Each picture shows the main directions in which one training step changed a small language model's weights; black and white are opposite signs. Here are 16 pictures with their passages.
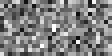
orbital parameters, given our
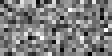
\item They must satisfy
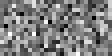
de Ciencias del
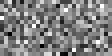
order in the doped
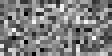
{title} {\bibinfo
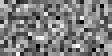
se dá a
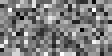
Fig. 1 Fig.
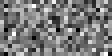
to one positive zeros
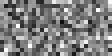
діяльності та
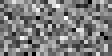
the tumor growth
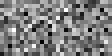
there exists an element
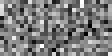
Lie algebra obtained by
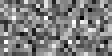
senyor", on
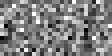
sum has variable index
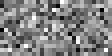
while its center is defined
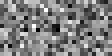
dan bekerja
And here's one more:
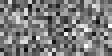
PrEP e
